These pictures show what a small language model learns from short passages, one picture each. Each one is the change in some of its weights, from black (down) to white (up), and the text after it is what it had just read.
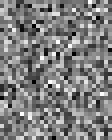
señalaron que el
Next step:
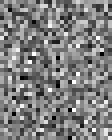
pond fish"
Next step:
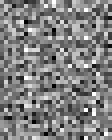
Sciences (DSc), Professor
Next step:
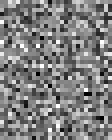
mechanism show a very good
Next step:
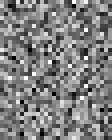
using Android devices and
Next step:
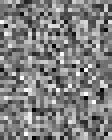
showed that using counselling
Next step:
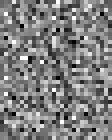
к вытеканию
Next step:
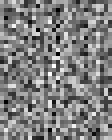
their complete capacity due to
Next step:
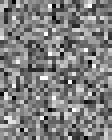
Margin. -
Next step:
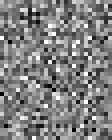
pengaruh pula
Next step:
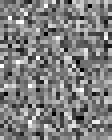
Гірник, І.
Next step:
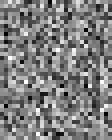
monitored internally in the
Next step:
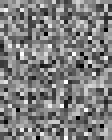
mirada. Somos
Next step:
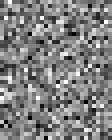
saat selesai 2
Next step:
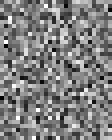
assumed to fly along
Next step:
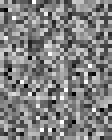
es decir, sistemas
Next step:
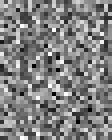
Figure S10). The
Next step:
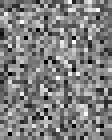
feasible. Another
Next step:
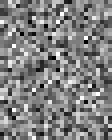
With the rapidly
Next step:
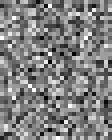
2 – Intermodal
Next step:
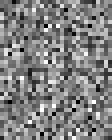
© Doerner
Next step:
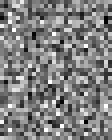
1999. The next two years
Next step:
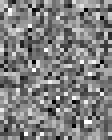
including empathy, communication
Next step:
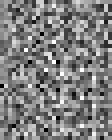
a structure resembling
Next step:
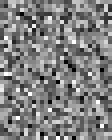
energy transition if supported by studies
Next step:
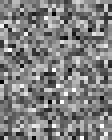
nas atividades das unidades
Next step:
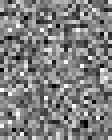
model to the clients.
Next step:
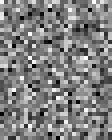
an idealised square
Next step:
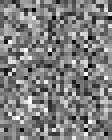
EUA has drafted
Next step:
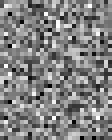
есть и те,
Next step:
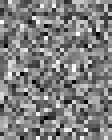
This article examines the role
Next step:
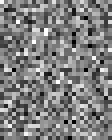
the doctrine accepted
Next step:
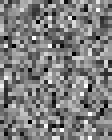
de Levantamento de
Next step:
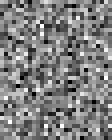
attention to the COVID 19 pandemic
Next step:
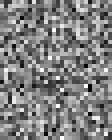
found that the Gap
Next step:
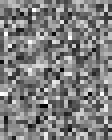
broadening of the investigation
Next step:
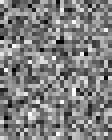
lozim Respublikamiz
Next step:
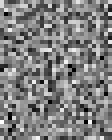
to train agricultural
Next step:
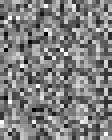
such as checkboxes,
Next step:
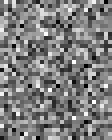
Sayur Kawan
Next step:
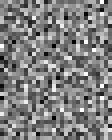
the overall call objectives. For
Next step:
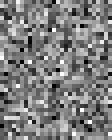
référence. Il
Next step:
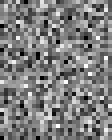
Conclusion: Result of
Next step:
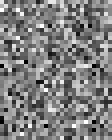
f) nail with file
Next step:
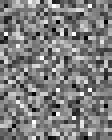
of Obdach in
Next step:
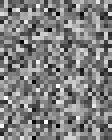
use surface current fields measured by
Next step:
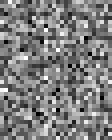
With a large percentage of the
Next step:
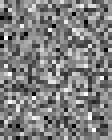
ці технології, що
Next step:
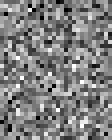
or transmission mechanisms of such
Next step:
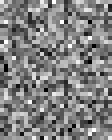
MATRAS en
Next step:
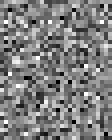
as the broker will
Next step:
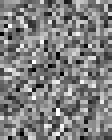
in the fields of production.
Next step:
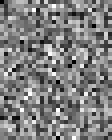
50 L of milk per
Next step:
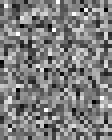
real-time interactive analysis
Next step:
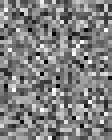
conclusion. Pollution
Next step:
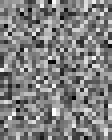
profiling universities in
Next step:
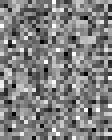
et étendre Sa
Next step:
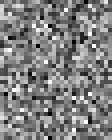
Dalam Sambutan
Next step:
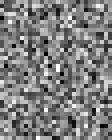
state. The used boundary conditions
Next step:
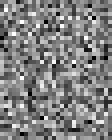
belast. Ad c:
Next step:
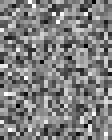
the activity diagram of the
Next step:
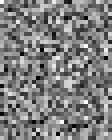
the Indonesian Tax
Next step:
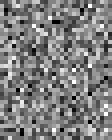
Raspberry pi
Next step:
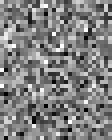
public health We are all
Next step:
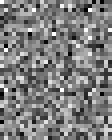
24 nanocylinder
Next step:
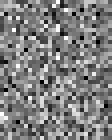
54 días de
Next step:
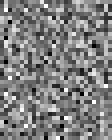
variable. Taking into account
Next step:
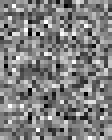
с детьми с
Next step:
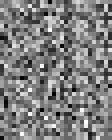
políticas de atenção
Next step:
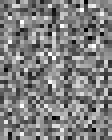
Xiu MH,
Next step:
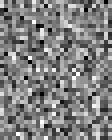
tissue are the
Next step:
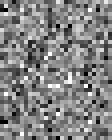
K., Hatta
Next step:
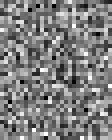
and beam resilience With
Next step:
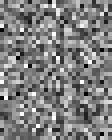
oshirishda boshlang'ich
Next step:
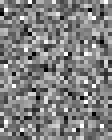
despolarização dos
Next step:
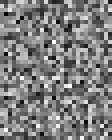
and the ongoing
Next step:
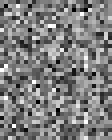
detection of arterial
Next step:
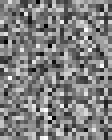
adoptions. The report
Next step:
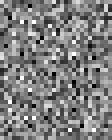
گرفت که
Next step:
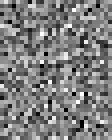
actuation signal.
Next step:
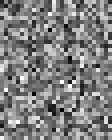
oilalarning uning soni,
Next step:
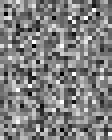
different vehicle monitoring
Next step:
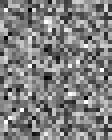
samaradorligini oshirishni
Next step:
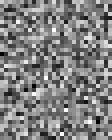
the present investigation has revealed
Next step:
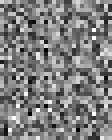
from ground state to
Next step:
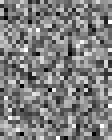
heating and solar wind
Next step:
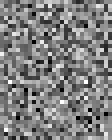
(MIP) across 12
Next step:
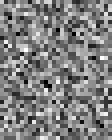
\mathbf{t} is
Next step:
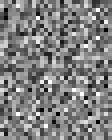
dicho que de
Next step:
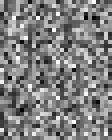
change for biodiversity,
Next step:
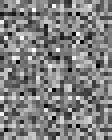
йилларда яратилган
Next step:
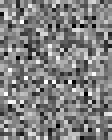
age at pregnancy
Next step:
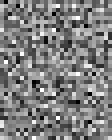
Adulteration of
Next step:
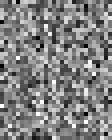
The present study utilized a
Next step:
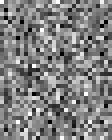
jihatdan bir butun holda
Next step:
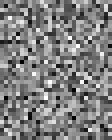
hat sich die Usability als
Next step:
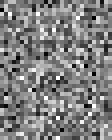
carried out. In the question
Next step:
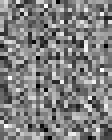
performed. 2. Methodology
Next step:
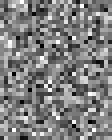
paper, an adaptive
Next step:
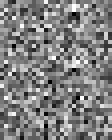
a major peak in
